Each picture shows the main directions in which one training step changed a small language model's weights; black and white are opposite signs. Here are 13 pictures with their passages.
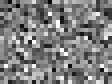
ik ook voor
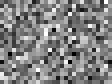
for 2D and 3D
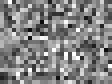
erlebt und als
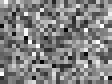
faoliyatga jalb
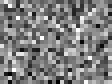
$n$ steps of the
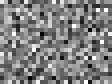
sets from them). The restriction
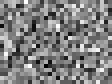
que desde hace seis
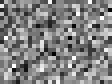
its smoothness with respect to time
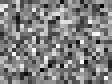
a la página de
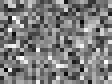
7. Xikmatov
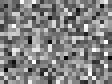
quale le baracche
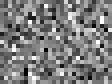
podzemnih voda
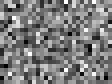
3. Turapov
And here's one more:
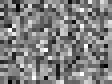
using matrix algebra built on
